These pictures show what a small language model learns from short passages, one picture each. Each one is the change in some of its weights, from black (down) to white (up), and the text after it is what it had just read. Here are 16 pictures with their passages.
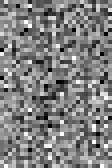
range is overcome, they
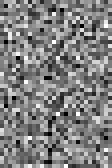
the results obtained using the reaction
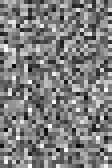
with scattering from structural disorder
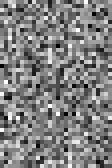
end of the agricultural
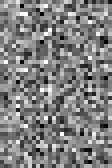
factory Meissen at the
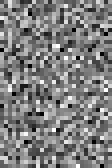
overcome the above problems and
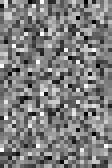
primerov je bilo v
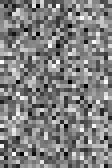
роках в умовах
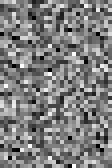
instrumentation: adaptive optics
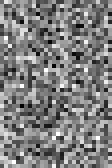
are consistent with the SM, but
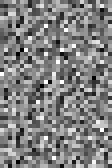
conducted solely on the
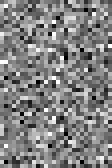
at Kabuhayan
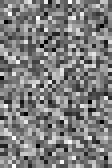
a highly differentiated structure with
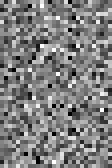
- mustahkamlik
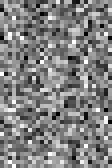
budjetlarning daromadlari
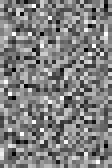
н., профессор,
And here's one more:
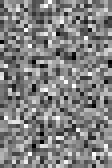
se mantenha sempre
